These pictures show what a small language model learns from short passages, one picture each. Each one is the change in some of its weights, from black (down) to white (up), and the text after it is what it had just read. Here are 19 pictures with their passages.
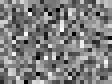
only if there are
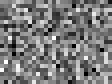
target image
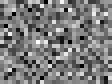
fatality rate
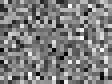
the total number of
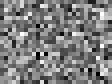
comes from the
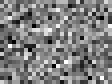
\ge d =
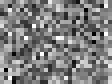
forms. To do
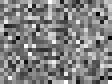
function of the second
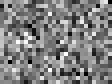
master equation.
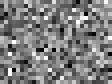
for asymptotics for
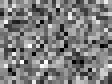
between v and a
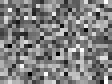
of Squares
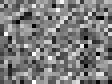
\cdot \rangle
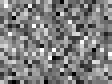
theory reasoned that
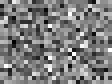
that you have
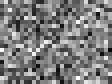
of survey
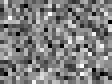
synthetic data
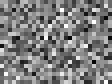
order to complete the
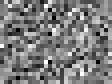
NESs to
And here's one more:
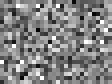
follows: }
